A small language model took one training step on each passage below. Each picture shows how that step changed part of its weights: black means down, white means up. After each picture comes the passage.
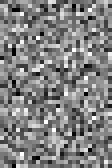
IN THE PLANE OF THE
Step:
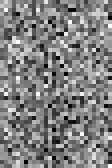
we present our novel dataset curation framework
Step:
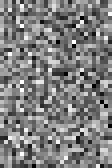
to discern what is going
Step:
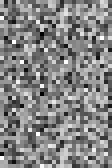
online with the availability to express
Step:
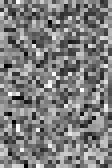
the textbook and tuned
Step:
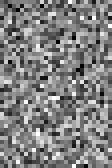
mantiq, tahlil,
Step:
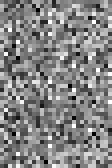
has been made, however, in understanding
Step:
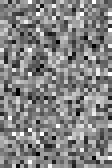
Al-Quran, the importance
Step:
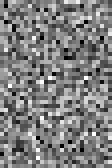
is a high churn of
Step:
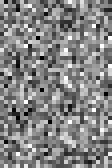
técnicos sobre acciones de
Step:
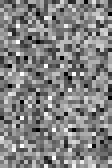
section, we describe the proposed adaptive
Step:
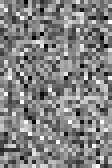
the yield stress much more than the stress
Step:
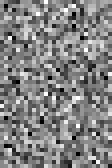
o'sha yili unga
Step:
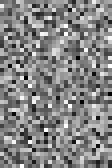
filter and a few measurements in the
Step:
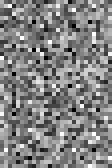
borderline, which is a further
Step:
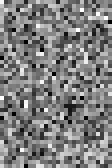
the production process, the required investment
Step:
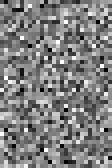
объёмом научной
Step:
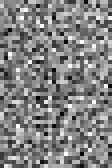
disordered films, a
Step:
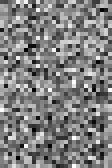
and Physics Department of University of
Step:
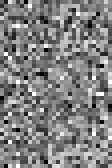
has been successfully demonstrated between two edges
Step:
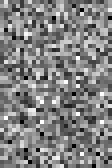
davlat qo‘mitasi
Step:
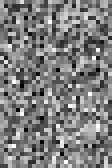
our system the information managed by
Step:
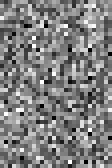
in *Section 3.2*
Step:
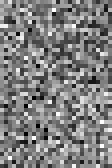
occurs. The reaction is performed and the
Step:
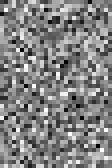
in vocabulary
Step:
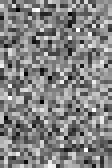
Blanco telescope
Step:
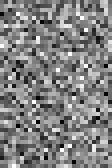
than more evolved solar-type
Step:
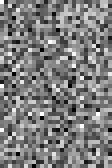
transportation, which can carry more
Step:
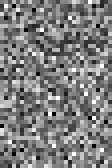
response. By concatenating
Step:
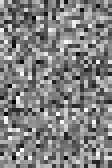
an inclusive and effective education system that
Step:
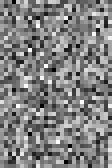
questionnaire for finding the knowledge of
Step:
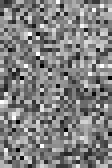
students with the help of open resources,
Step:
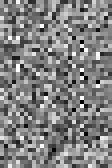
to the solution that was prepared in
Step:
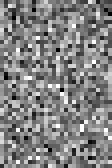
gutka and betel in male
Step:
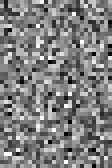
fortiss’s strategic
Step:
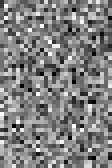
Stone-von Neumann
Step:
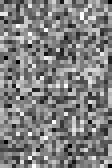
comments: DS,
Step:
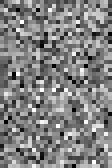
test is prompt-level (the
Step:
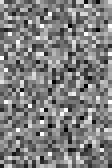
as academic articles, case studies,
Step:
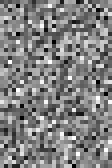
resulting in surface smoothing. The
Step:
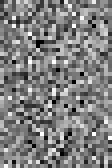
population, show that G515 is
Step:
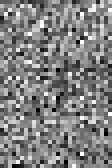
estrategias argumentativas y
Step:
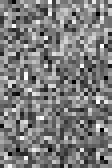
escolha dentre as adotadas
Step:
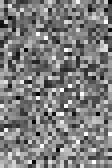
a high-electron mobility
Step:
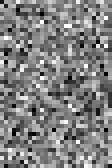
Both genders above
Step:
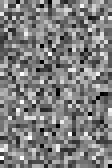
\caption{Contagion transmission
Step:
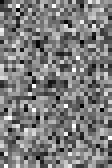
selected state-run nursing
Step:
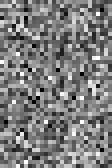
Scientific GeoConference
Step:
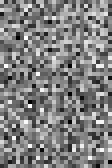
conditions for the development of education in
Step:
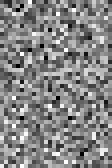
В это время
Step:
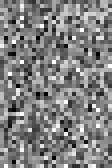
in addition to showing that the cavity
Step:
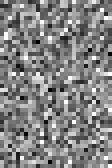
fakulteti 2kurs
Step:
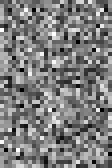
is used as the driver, all
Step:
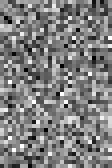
up new avenues for
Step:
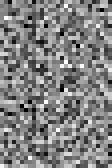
discussion and reviewing the final
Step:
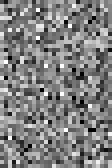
With the vision and audio
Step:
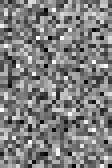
3 and 4 summarize simulation results for
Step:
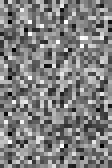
of the role of QCD
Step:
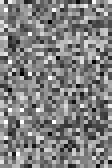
of stress will be at minimal level and
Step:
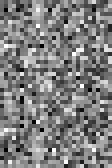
mahalla fondi;
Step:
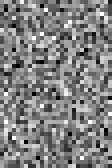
et physique quantique. Pour
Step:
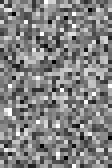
qısqı sortlarına
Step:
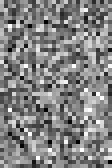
opportunities in the field of
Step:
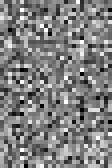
the case of a cylinder,
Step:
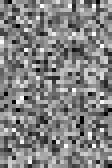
burden and supervising and
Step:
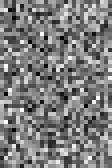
angle using cosine formula:
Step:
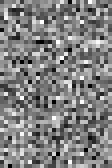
Diameter (nm) Length
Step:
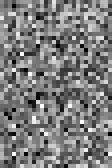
shows that the latter has an extra term
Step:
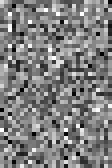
A certain type of parity principle might
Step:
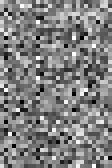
mainly engaged in harvesting operations
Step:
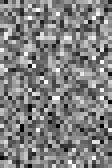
resurslarni olishni
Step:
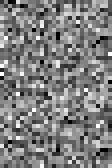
\caption{ The box diagrams for
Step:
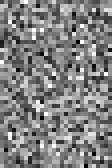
nisbati orqali
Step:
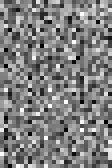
degeneracy and select a particular
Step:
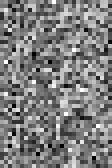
IIa підгрупи
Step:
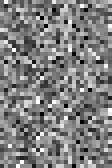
PUCSP Mestre em
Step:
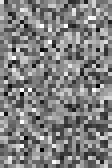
in the ability to monitor requests,
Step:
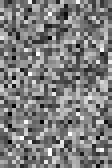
word-term denoting the concept can
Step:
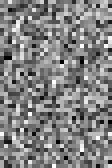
wave nature of light and the quantum
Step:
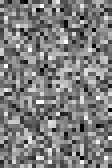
$B(\alpha, \beta,
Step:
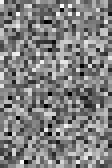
pathways associated with AD via
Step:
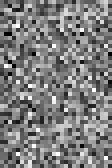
долгого срока
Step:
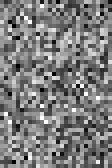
members of the community. Fifty
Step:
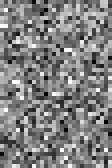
for increasing green investments have been
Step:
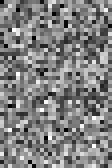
marriage does not offer any
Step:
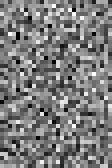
concreto convencional a
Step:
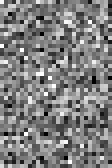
paragraph before are done. In
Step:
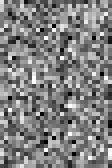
induces conformational changes and leads
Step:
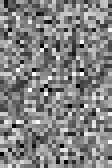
where Sturmian bound states exist
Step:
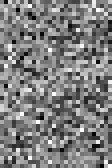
of History Association is an
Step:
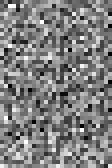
10. Semakin
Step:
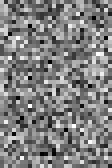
lei) of domestic bond
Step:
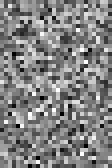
j , identity (11) holds
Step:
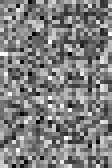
investigated. This allows a proper analysis of
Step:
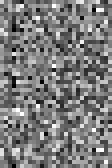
invited to contribute to that. -
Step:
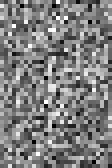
stars is difficult. We need both the
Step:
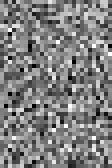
medical data transceiver over
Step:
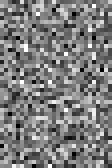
proprietate riverană.
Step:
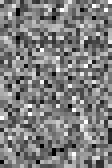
Penetration of Rupay
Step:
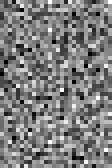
Collagen Fibrils and
